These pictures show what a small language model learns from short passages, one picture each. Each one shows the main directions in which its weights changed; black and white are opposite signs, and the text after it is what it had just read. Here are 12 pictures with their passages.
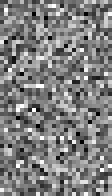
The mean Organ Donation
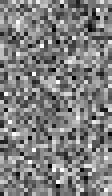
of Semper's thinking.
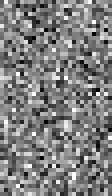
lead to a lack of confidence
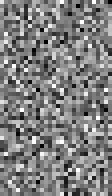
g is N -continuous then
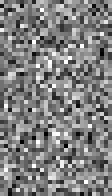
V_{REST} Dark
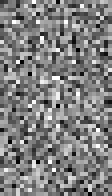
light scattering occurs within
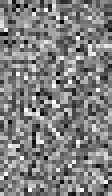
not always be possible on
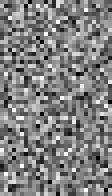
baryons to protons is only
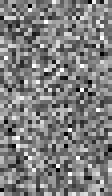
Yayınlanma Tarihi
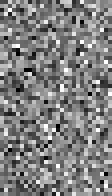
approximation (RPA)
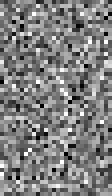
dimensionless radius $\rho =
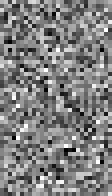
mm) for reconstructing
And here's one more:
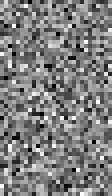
kungacha davom
